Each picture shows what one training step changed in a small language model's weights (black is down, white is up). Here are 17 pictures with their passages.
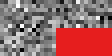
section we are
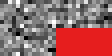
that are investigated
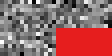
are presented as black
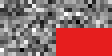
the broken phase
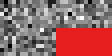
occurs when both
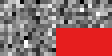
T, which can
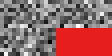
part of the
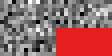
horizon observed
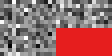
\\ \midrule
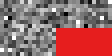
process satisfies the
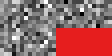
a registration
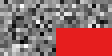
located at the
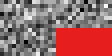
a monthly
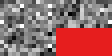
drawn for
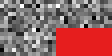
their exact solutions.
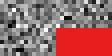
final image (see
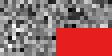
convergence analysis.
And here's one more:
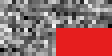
in separate
